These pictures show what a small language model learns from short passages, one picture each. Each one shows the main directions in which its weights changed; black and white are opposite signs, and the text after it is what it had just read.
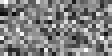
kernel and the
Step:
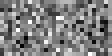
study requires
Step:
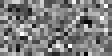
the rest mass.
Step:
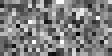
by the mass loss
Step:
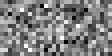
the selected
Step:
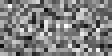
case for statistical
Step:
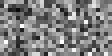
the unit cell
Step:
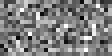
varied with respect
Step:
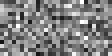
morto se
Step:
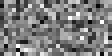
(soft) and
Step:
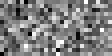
The experiments are
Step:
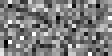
and discussion, and
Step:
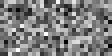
the possibility of
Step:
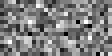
is square
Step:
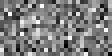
Higgs potential
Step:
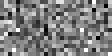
resonators by
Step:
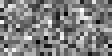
of interacting
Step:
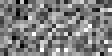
The first iteration
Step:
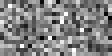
$G$, where
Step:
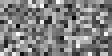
that, the term
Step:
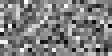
PTA and
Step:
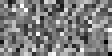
spectrum consisting
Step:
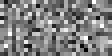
oben), die
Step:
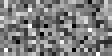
à produire
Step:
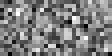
existence of
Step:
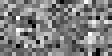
shifted to
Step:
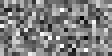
a test DW
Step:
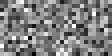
then converted
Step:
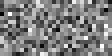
motor for
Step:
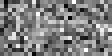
quello nel
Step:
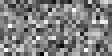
it is marked
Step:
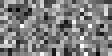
the Standard
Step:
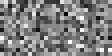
integrating over the
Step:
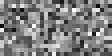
separated into
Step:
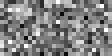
the network gives
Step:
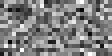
the formation of a
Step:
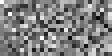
addition results in
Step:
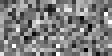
old, very
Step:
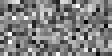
mis simdan
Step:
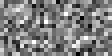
this paper, the
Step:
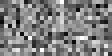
Le mode
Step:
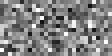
, \quad \quad
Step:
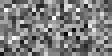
division into
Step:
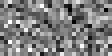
and associating
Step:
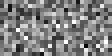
$\epsilon$ on the
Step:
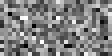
finding a single
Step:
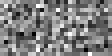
evaluation} We
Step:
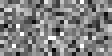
invés de
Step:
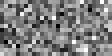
« concept
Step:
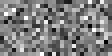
behaviour may
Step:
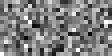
proposed model
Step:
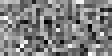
study we evaluated
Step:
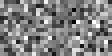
have degree one
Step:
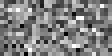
the geometrical
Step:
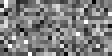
emas. Bu
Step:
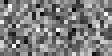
problem. First,
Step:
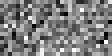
A sphere is
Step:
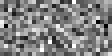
space. Radius
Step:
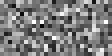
turns out that
